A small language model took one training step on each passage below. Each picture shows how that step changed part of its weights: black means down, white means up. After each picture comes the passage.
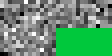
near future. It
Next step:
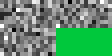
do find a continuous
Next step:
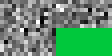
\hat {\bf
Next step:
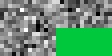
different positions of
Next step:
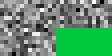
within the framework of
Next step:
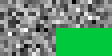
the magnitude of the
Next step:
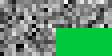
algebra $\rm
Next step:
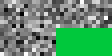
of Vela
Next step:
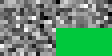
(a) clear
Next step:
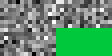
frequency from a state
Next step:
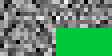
extensive research
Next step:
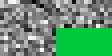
related to the
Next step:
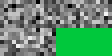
By the linearity
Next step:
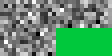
are independent of metric
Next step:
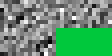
consistent, the
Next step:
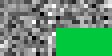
multi-color disk
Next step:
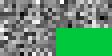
were used for the
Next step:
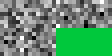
the existence and
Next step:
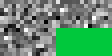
remains stable with slight
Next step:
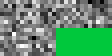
are computed to some
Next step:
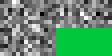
I. For the
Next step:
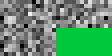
spectrum combined with
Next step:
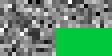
be accurately
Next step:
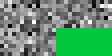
density generally
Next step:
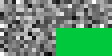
each use case,
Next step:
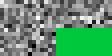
interest in the context
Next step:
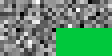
were obtained from
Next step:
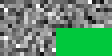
next step, the
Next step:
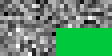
properties. At this
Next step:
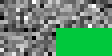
measurement of the entire
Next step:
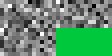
be achieved across
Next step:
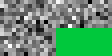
increased from one
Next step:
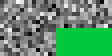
moderate magnetic
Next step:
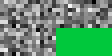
of the distance
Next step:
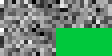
order to formulate
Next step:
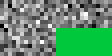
results heading
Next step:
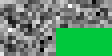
and at a distance
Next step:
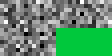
is primarily due
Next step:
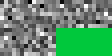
q^m t
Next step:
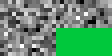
the average energy.
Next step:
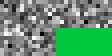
lines is in
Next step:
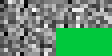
Folding the
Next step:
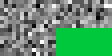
3D motion is
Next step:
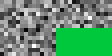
the corresponding spectra.
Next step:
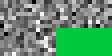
not designed for
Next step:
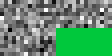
insights, we
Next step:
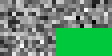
the base
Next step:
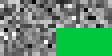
to study its
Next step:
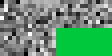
contribute a factor
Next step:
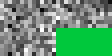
unitary operator associated
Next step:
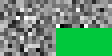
these two spectral
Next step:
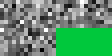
can be shown that
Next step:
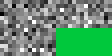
variability between two
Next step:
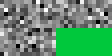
was recently used
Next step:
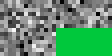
the Neumann
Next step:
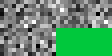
gravity theory,
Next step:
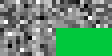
is shown in
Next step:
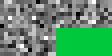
were produced.
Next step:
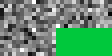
change by external
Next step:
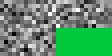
strings and
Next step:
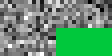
reasonable to assume
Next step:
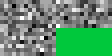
terms and their
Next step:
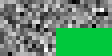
and observed light
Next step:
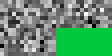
the effect of first
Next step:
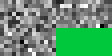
the idea of
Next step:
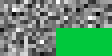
hand. This paper
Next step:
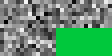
much longer than
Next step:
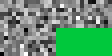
the same order,
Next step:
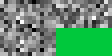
so far beyond
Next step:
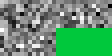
and near these
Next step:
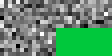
allow to generate
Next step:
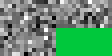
difficult, as
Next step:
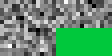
Here is how to
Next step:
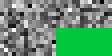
it is responsible
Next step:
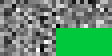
\right |
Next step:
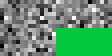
extracted from these
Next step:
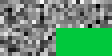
a persistent
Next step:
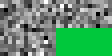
as a function of
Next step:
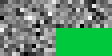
various free parameters through
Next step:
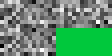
to the absence
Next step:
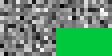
allows us to
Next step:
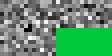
We cannot perform the
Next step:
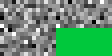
consider the case
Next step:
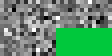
1 & \cdots
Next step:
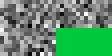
and so may contain
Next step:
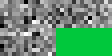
entangled state
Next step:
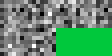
for demonstration.
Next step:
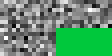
of the system;
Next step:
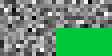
define the equivalence
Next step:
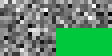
because we are
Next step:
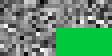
circuit Fig.
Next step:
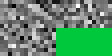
conductance and
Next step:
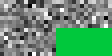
been used with good
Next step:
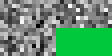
a large crystal
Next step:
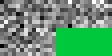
P6, this
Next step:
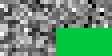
out that because the
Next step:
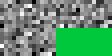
designed sequence,
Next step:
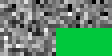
that the purity
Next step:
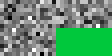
$N$ is
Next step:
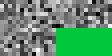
model. }
